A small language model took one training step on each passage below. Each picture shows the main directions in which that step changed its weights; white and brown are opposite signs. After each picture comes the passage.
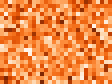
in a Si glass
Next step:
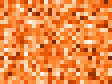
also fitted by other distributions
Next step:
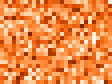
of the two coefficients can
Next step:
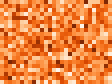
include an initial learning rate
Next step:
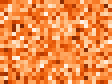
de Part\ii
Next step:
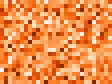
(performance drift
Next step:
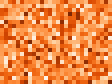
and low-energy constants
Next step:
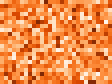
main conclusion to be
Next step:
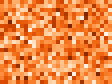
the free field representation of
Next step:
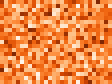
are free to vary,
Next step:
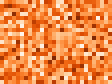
cosmic origin of our
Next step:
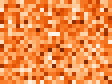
direct analogy with the
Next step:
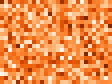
Therefore, the integral
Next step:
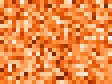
present a special metric,
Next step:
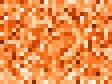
disk regions that is
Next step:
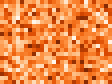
model name, the second the
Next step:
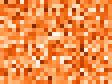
along high-symmetric
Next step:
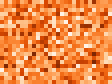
the dimensionally reduced effective field
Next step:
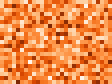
hamiltonian, which contains the
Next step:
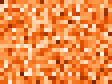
hyper momentum tensor
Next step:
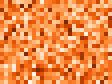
the marker size.
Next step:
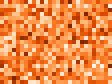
is present. However, this approach
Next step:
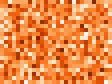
in the next section.
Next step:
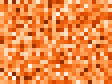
\end{equation*} has two
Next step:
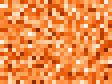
was used to split the
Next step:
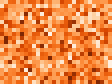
and outflows ---
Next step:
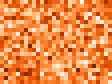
of the second valley
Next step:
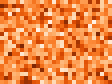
significantly exceeds the
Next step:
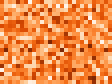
remarkably from the
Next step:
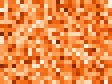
gauge field components we note
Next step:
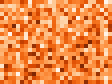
Guan, L.
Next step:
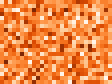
respectively for the two galaxies.
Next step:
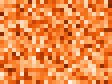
no compelling reason
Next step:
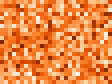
CT scans, to
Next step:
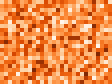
the oscillation frequency that
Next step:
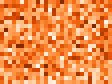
process of tracking evolution is
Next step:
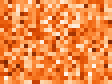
in \eqref{12} we
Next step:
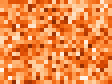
the auxiliary parameters
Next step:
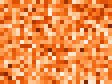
pairs, with each pair
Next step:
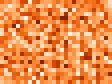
Greenland Ice
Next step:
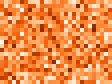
used together with a
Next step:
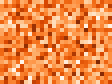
the effects of the black hole
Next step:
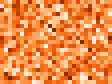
we consider the regime where
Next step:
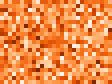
(hereafter aperture
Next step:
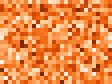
a Z schema that takes
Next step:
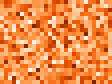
the very similar kinematics
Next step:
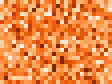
are implicit. At
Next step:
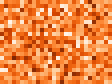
data, such as images,
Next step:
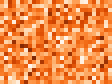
same for any rotational transition in
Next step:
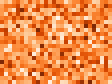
the evening with interviews
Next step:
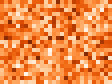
the estimates stated in
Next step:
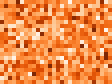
mass estimation in high-
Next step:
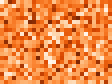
orbits with changing
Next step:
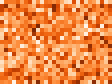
It is customary to
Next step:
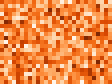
at this wavelength,
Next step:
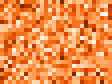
theory are in agreement.
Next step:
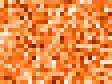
terms of the fields $\sigma$
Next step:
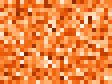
this theory. We give a
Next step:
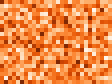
Even the problem of noise
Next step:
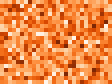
Algebras ?
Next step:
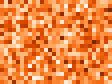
around the loop, as
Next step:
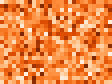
Neural Information
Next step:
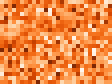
observations is consistent with
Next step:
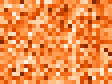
method, for example. In
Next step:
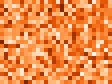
predict the reduced density matrix
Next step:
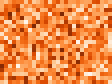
the dc current and its
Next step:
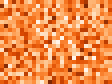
obtain \begin{eqnarray}
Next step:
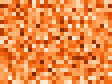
Hamiltonian cycle problem
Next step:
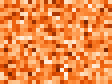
being the distance from the
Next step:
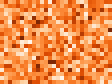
by increasing $N$
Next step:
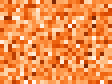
5--dimensional nilpotent
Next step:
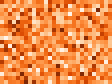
interactive capabilities on
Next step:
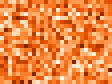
inference, we generate three
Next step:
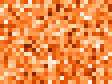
second, and analyzed using
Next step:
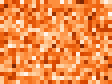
top of the column of
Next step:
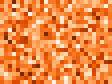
construct the early
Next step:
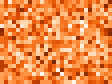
a separate orientation field
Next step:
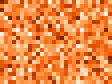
when AI reloaded
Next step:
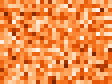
by Plancius in
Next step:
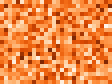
critical exponents is then
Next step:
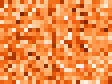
scattering form factors are also the
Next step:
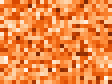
key contribution is not
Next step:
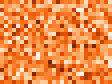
Nishimura and F.
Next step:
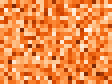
control gain, it
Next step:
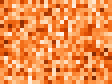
hard vertices are no
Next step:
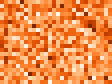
three-volume of our
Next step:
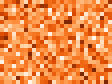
number of phase-slip
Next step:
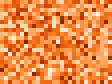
the DM quantum numbers as
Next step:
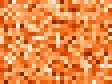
$J/\psi$ decay
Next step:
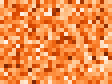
are concentrated in
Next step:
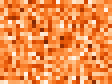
future prospects.
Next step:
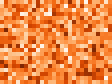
are captured by an
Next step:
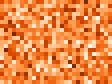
the thin film and
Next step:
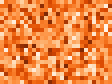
Review D 76,
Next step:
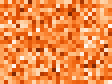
a mixture, of
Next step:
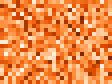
-- He interaction potential
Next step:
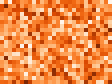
This could simply be the result
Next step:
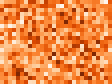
rotation angles, but
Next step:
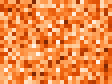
these measurements permit us
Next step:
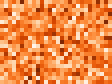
approach to the physical point. We
